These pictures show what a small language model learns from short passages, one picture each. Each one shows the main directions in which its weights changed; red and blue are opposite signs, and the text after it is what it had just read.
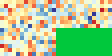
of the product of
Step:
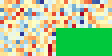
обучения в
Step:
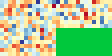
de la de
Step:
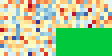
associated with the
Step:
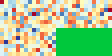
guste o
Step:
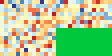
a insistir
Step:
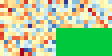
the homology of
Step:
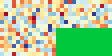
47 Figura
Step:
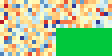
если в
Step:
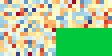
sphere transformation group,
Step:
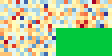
approximate the limit state
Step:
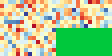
hand, let
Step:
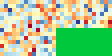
of the inverse square
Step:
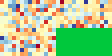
oson va ishlab
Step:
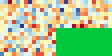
uning suyak
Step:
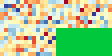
як і саме
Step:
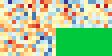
flowpath, while
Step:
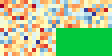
to the identity.
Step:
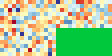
confidence interval
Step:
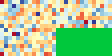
do solo
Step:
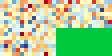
an increasing continuous sequence
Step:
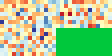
plataforma digital
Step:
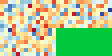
de overgang
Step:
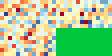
a state vector
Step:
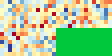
responde a una
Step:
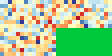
the inverse map on
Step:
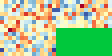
Comparison in
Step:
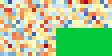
\subset X$
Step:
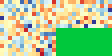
of gifted
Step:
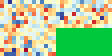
erkennen und
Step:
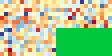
state solution to problem
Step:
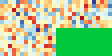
second kind associated
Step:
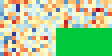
internationale de
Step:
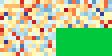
problem of estimation
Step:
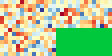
study of dimension in
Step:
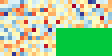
ayni shu
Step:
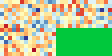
atual. São
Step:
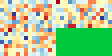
Abstract. In
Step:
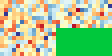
heaven and
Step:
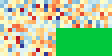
and its intersection with
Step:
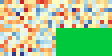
geometric meaning of
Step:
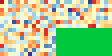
we will drop
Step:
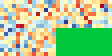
realization and therefore
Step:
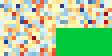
family $F$
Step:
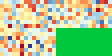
by $r$
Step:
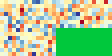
doktori (PhD)
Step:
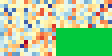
roughly half
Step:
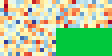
плюс 1
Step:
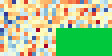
to identify the
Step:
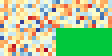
areas of
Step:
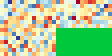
acting on smooth
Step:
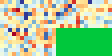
version finale,
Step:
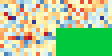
corresponding coarse
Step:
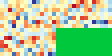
define isomorphic bundles)
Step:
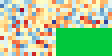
is a function from
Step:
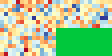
{\bf Examples
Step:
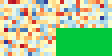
it will often be
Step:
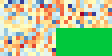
denoting color
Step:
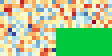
deals with the
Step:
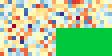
to identifying
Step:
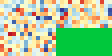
va aniq hisoblash
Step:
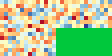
Convergence of random
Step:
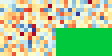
) \sigma
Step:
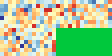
under scaling
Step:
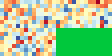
часи і
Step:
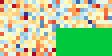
effects, in
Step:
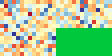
dr. J.
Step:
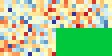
subring of
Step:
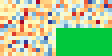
is essential to many
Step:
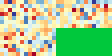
equality is clear.
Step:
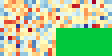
we always assume our
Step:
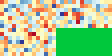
de familie
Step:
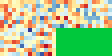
$D$ such
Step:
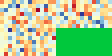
o uso da
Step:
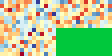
cache per
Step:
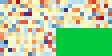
lui permet
